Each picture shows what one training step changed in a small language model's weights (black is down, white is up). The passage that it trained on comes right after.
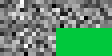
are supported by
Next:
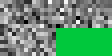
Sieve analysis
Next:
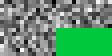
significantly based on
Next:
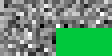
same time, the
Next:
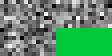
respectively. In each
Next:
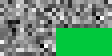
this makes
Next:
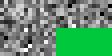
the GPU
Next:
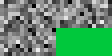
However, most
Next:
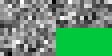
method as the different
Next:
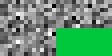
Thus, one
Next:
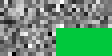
the gauge
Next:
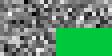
from the basic
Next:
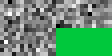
both developed
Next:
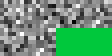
of the multi
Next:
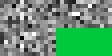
can obtain maximum
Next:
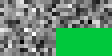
this constant.
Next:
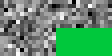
in equation 3 were
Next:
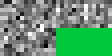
differential equation
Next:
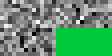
structure factors.
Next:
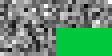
so relevant to
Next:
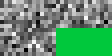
and defined.
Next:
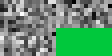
to investigate the
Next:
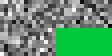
by the difference
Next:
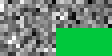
determined by a
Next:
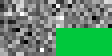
to apply than
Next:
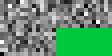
be explored
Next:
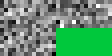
in teaching
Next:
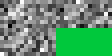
is the context
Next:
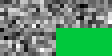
covered in
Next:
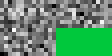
the second step results
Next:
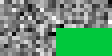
curves measured
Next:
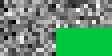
in understanding
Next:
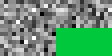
strong correlation between
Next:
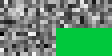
the films
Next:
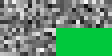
and offers
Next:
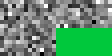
along with
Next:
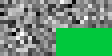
a link
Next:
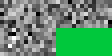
a common
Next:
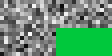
messages in
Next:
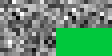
current, which
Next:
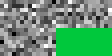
mass window
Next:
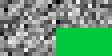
follows the
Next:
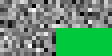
The condition that
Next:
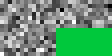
value in the case
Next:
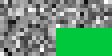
all of the
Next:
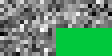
signal with a
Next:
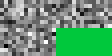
the order of 1
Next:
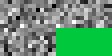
values of the
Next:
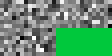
used for that.
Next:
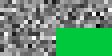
basic communication
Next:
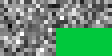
of the method will
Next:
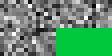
other. In
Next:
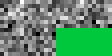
is related to
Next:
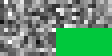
for a particle
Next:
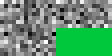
about $\pm
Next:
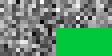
consistent with
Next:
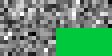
the second is the
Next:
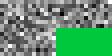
such as $ N
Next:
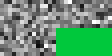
school through my
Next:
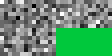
up with increasing
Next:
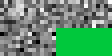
the aspect
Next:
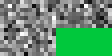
be detected at
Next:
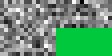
of machine
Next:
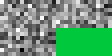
finding (Table
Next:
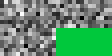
and pitch
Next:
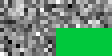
the probability of
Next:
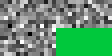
Openness to
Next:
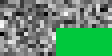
their responses
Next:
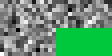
not able to
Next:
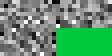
basis for any
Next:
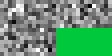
easily when
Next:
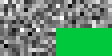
by applying
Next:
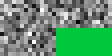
regime and within
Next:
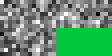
behaviour is
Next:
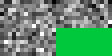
source to
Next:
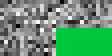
possible pairs
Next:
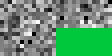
feature maps
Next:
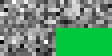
the induced
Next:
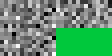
present strategy
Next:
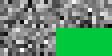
East which is
